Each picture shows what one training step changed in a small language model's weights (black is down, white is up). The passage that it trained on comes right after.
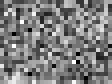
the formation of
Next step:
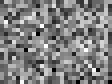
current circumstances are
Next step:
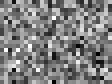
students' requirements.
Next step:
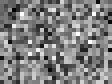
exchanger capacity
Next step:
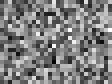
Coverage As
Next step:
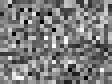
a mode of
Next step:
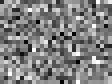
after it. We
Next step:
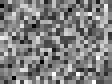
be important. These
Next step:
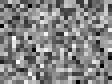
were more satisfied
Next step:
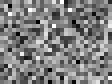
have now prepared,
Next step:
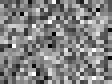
and broadly
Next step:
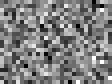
In the following lines
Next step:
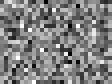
in the opening
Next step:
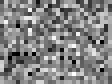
increase voluntary and
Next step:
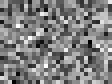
AgNPs are
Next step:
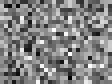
was found to be
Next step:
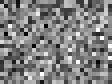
or whatever
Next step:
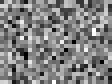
conducted at Children
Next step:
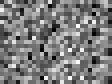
within knowing
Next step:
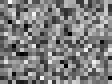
English language teaching and
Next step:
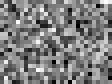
believed to be exposed
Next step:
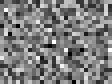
use NEFT
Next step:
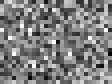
in higher education
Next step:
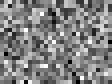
proximity to
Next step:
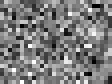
above 70 °C
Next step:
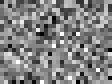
inflation when
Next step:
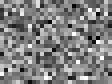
growth and development,
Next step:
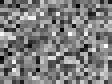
green electricity purchase
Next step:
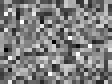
the canonical
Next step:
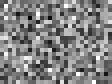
be used. One
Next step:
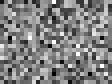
adiposity in
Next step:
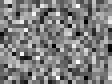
all general provisions,
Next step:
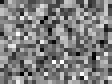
model vs. experimental
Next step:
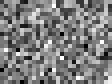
Thus, it
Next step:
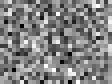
adolescents for the reduction
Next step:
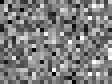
performed using IBM
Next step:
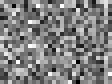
challenge, but can
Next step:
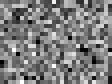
of articular
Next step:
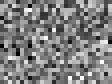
by using 25ton
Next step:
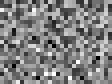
tools which use
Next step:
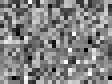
build agency –
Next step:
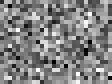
interview questions were
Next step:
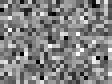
group early work for
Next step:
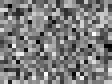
theory is a
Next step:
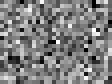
group in years •
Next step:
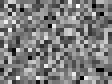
ABSTRACT In
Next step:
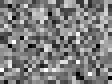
probably a morphological
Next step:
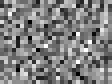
issues that are
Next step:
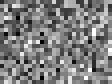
of tests performed with
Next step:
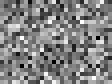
and a distance of
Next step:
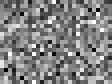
and the majority of
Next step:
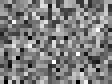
students based social
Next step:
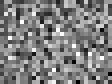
the functional inclusion of
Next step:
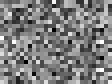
of nitrate
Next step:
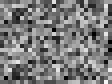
of economy of
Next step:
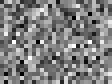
respectively), and nitrogen
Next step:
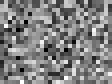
better at 40°
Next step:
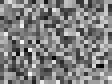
in malaria
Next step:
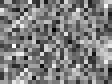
systems. In a
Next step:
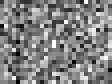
limit violations** appear
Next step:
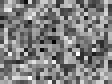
Use of Technology
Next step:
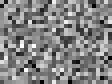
= \sigma
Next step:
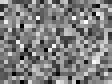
& Feedback
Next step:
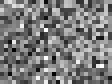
in decision-making
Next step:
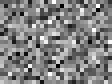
and link ability elements
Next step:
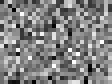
antibacterial agents and
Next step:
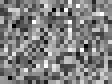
Dr. A.
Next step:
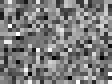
The impact test of
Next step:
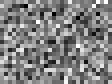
filled Star
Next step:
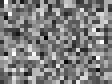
output when subjected
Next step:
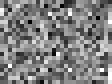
manage, readily
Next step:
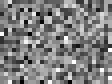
a change in the
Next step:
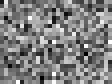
protection, security
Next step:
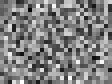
5 Blackpoint
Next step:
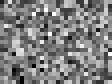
Metadata Catalogue
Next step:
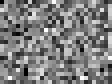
prominent in
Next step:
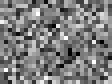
such as the
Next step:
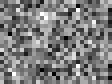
players were
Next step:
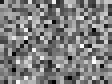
control. Treatment
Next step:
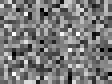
to 3 ml of
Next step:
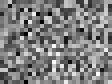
a radar
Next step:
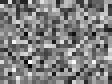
Health Record
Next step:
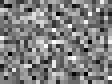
public relations remains
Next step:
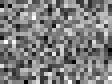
measuring the relationship between
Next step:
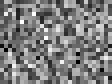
the fact that not
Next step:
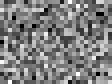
DNR order is
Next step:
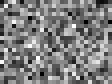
big the role associated
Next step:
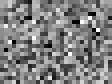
sludge were
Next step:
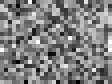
medicine such as
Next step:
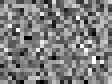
analysis by investigating
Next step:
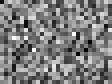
intervals. The high
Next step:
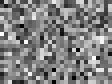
packet has to
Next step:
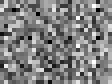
ii) a
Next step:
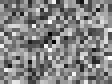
and as an initial
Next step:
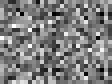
interactions, and functional
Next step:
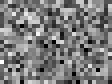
primary adverse effects are
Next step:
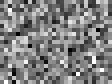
angle of repose
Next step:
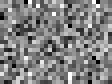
sight to the
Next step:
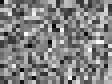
requiring creative approaches
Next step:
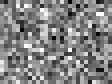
Draft E :
